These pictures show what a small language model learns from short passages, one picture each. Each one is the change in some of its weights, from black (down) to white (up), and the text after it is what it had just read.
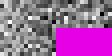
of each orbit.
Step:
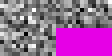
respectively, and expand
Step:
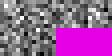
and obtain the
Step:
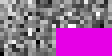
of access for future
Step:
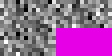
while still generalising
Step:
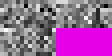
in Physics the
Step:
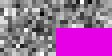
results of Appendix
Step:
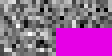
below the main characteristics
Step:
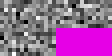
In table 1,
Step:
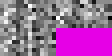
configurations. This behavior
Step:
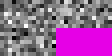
image. The sum
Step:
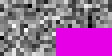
These inelastic
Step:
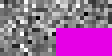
of entanglement-based
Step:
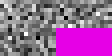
of Material for
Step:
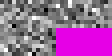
value), but
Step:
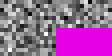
classification, can effectively
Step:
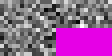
asymptotic stationary regime as
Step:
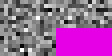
two identical (and
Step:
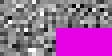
eat cats
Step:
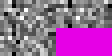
different speed profiles:
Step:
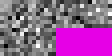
among the oscillator
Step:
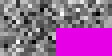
the effectiveness of the
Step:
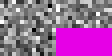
present paper is to
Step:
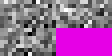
data binning effects
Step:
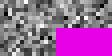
and assessing the
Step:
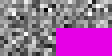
interaction protocols,
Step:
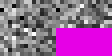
three experiments,
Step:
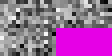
parents are
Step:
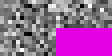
from Agulu
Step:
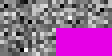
grammar issue
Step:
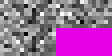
attention to the
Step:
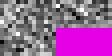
are regarded as
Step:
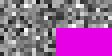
construct a memory bank
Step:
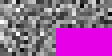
is the environment
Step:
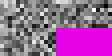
and RAS in
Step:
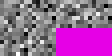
Gaussian distribution with the
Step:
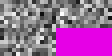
norm of difference between
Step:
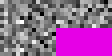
marine spatial
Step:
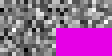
this paper we show
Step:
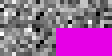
summarizing findings of
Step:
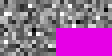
you complete each assessment
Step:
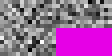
a crucial point to
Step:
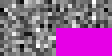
impose the lower
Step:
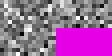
and distinctions.
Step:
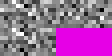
et al.}
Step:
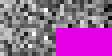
from the center of
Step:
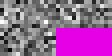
curves are quite similar
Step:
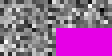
may consider two sets
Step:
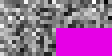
under these conditions
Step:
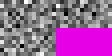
fluctuating phases of
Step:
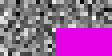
requires a high degree
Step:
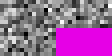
transform sampling method.
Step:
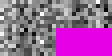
to drop it for
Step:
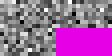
in TEM depending
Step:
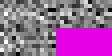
critical points must be
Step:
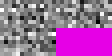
Mechanical Engineering
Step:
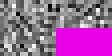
constant. We start
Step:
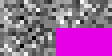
economy. However,
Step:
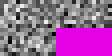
are the masses of
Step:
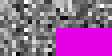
methods to convert
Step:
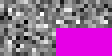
ringing now
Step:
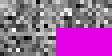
technologies effectively and
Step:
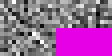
found however, that
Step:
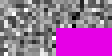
network based on inputs
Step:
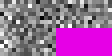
it has been included
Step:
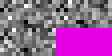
this case,
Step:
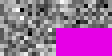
in Figure 1)
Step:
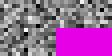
interactions, with
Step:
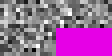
approaches are faster than
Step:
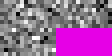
0$ as shown
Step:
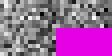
of the initial values
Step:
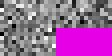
the Claims
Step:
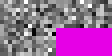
into optical lattices
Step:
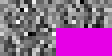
(I Zw
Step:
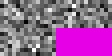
Life on the
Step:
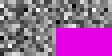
because they only cover
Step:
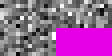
Primary data
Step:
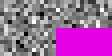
followed by 10 –
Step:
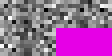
it gave
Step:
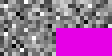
to determine the performance
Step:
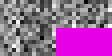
the foreign language which
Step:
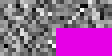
a phase shift to
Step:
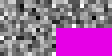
they cause damage to
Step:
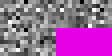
tubers were
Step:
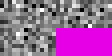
\times m$
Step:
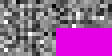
This problem is very
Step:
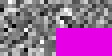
structure observed with a
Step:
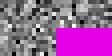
smallest barrier
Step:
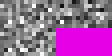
High-level strategy
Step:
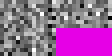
allow us to consider
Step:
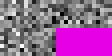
interaction between HF
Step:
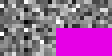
is considerably more
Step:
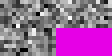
so that the travel
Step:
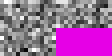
in the United
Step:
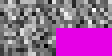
only as an evaluation
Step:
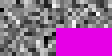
mentioned that the rotation
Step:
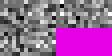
Yukawa couplings
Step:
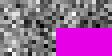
work the relationship of
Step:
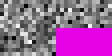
m with an
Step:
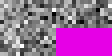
the Order of
